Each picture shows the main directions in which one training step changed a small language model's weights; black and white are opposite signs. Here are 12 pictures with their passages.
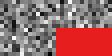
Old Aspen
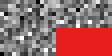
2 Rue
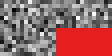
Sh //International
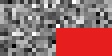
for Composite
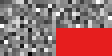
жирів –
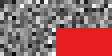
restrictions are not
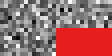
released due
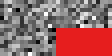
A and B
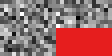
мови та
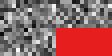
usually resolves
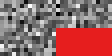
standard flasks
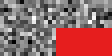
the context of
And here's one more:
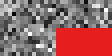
interests regarding the
